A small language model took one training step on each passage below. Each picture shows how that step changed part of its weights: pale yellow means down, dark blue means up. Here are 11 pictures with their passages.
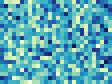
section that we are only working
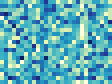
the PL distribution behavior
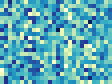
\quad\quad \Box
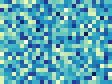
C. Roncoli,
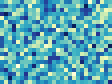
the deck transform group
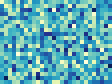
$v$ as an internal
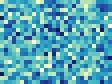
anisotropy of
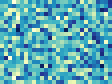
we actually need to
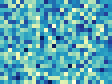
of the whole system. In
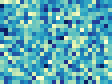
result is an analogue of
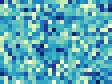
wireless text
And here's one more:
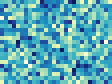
is a very simple approach, in
